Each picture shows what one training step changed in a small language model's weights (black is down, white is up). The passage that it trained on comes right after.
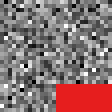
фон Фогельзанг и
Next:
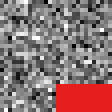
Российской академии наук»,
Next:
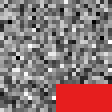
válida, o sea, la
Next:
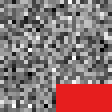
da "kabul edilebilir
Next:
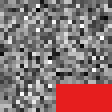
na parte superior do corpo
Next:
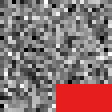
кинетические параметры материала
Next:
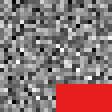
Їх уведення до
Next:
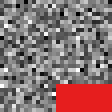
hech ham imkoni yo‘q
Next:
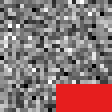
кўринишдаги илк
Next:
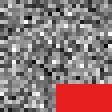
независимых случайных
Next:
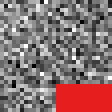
hisobiga 1,84 kg,
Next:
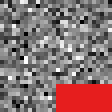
edición. Carlos Alberto
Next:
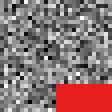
sistemului de evaluare criterială
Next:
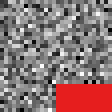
TV channel team.
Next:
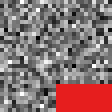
Grüßen Sigrid
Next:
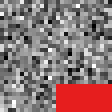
que engrosan la condensación
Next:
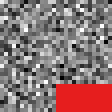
VA HOSILDORLIGINI
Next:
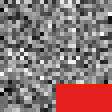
тех пор, пока и новое
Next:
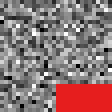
الحكم الذاتي،
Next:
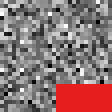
Самарская Н. А.,
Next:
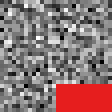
даволашдан сўнг
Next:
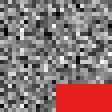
व इंग्रजी
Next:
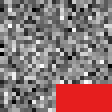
хослиги ва тилларини
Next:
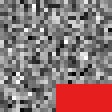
geçmişte mektup
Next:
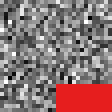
muhofaza qilishga qaratilgan
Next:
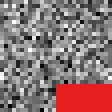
proceso duró alrededor de un mes
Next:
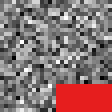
infantis e fetais?
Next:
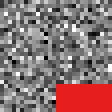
қилаётганларини назардан
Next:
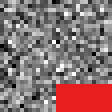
Tezi. ODTÜ. -
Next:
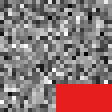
rol que le asignan las
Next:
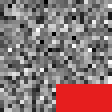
Mutasavvif barcha
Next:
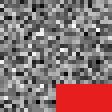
oshirilganligi; - davlat tashkilotlari
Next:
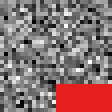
вариантов их реализации не
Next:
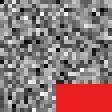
agama dan keyakinan demi
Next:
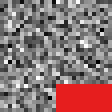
позитивний (ІП));
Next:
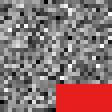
en la última década ha sido
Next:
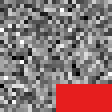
caminhos da praça pública.
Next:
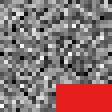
Diebold: „New developments
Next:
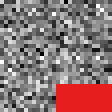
is reeds van oudsher
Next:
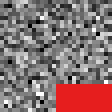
shaxsiy dunyoqarashning
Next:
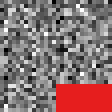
TARTIBGA SOLISHDA
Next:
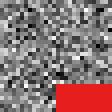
Agar o’quvchilar bu haqda
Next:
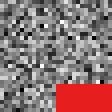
sua vez, é formada por nove
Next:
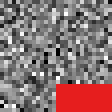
die Zusammenarbeit der Forschenden in der
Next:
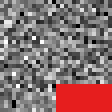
of the drip irrigation use in
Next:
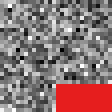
tashkil etadi. Vatan mavzusida
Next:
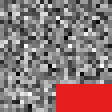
saine (et moralement aussi)
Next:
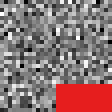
до 75 %; - обеспечение к
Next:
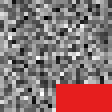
рр. Ранжований ряд
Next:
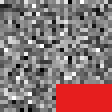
va absorption costing
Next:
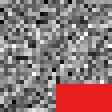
La patiente a été testée
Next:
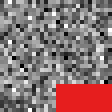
pelayanan sebagai berikut : 1.
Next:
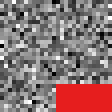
2. Abduvalitov N.
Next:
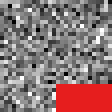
suhbatini «diskurs»
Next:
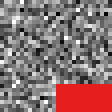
determinados para esses parâmetros.
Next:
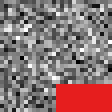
ma'lumotlar bo'yicha
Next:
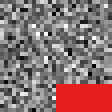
не учитывая роли
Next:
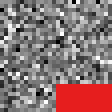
промышленных объектов,
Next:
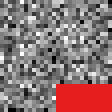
2021) dengan tidak membuang
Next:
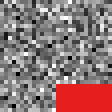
mintaqalarida turizmni rivojlantirishni
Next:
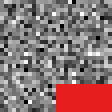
la naturale dinamica dei
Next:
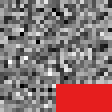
G‘. G‘ulom nomidagi
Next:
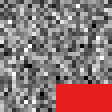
que sea en un porcentaje
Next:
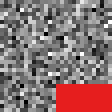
acima explanadas,
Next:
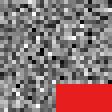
yosh rassomlarni tarbiyalashning zamonaviy
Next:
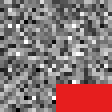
қисқа вақт ичида
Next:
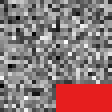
Ularning tadqiqotlarida Hakim
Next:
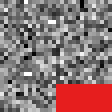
Tarla Bitkileri Ana
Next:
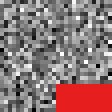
pada akhirnya mempengaruhi
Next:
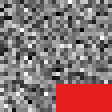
mavjud. O'zbek tilida
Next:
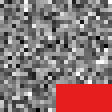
bảo tính
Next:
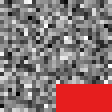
qo'llay olish bo'lajak
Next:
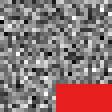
طبقة الشيد تتكون من
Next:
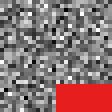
ikisinin PFGE
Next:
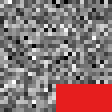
YECHIMLARI SONI
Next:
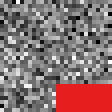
rivojlanishi, o'zgarishi,
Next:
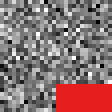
в физике, продвинуло
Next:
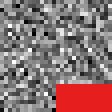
Масадыков А. С.,
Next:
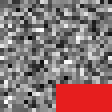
substantiae, et bene
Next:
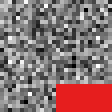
liittyvät sopimukset -
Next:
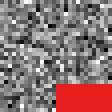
de Hayes et Flower
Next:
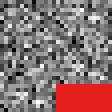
oleh sekolah kepada masyarakat
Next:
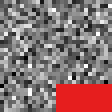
e ambientais de tecnologias geradas ou
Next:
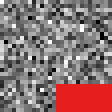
metodikasi natijalar tahliliga
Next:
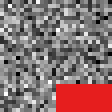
mashg'ulotlarda talabalarning
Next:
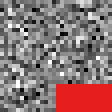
ва реконструкция ишлари билан
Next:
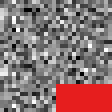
clara de objetivos, estratégias
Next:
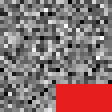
Україні. Він був
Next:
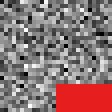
tutadi. Art-terapiya — bu
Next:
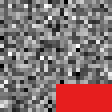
pedras e troncos caídos
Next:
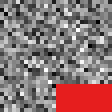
передач, когда у
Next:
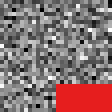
permitir el art. 207
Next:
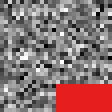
Wertzuwachs ihrer
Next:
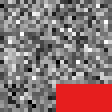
é possível afirmar que a qualidade dessa
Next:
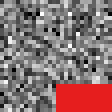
experimental”, puesto que su fin
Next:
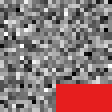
und Do Mi 10.
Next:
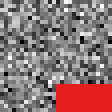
Me estoy refiriendo aquí al
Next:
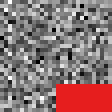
Methods for Engineers.
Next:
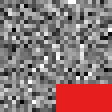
organ's functioning under stress and
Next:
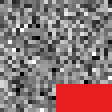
absent from work or to reduce
